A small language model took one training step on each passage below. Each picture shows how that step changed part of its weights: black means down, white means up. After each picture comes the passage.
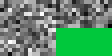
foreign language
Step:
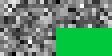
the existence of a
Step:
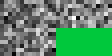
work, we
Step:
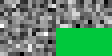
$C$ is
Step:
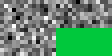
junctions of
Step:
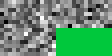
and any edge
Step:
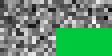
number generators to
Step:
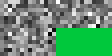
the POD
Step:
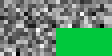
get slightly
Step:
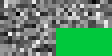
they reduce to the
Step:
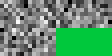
a higher energy scale
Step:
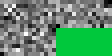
these values since this
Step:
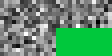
will refer to this
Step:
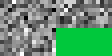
the general themes
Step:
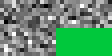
of this algorithm
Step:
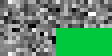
to learn
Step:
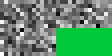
contains another kind
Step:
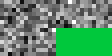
determination techniques have
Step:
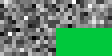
factors of the
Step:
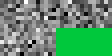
floors in
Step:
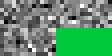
of this paper is
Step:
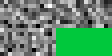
is unclear
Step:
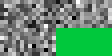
shown in Figure
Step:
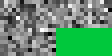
generalized maximal
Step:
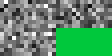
had been approved
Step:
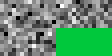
categorical at
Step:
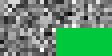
the data sources
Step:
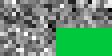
on these parameters are
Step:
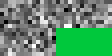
and Systems
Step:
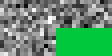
check the validity
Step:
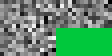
Hilbert curve
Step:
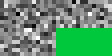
they could share
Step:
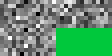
the repair
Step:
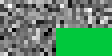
1GB test
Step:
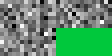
Dealing with
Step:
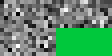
by Otsu
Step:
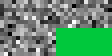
5' CCA
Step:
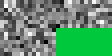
ideal $J =
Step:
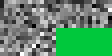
as ICT
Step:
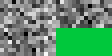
condition holds\\
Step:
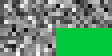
site is
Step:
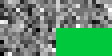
decreased and
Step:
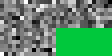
are generated,
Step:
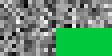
a minimal system of
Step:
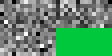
not divide
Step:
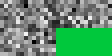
ability to identify
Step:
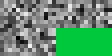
The system is
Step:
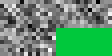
potential for providing
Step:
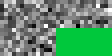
done considering the
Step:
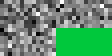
have been utilized
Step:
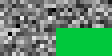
exist, the
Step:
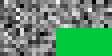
This is the multiple
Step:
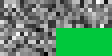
associated with the large
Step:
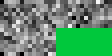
depend on the choice
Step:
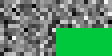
which is not true
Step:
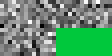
ion mass
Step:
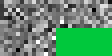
better CNS
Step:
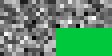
can be viewed
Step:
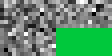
features could indicate
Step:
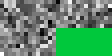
structure $(\A,
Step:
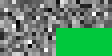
possibly be
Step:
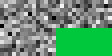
In fact, the
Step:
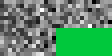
tests as per
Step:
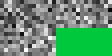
poor outcomes
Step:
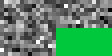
corresponds to the
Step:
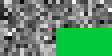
misspecification as
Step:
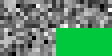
evolutionary DB
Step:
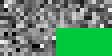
uniquely determined
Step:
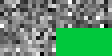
$W$ on
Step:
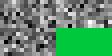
with the finite size
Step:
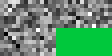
the marketplace
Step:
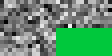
(i) tool
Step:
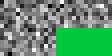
It has been well
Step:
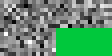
this paper. In
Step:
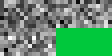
assessed using
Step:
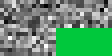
of preliminary
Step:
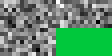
characterized by an
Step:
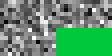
and technological
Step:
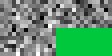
site on the
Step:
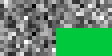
factors: The
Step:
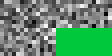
may conclude from
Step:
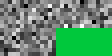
which exerts
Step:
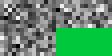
our setup
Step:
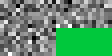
q3 value of
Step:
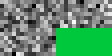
variables. The following
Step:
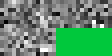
and furthermore assume
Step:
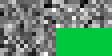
known competing
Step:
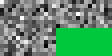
The revised
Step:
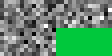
used as basis in
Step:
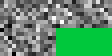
We use the following
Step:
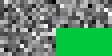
exists, such that
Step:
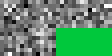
this case.}
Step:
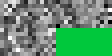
the structure vector field
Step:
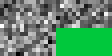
pain by
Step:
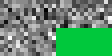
We interpret
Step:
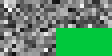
tensor of a
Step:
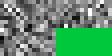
localisation precision
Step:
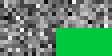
recent studies on
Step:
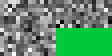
the square
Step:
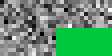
in our charm
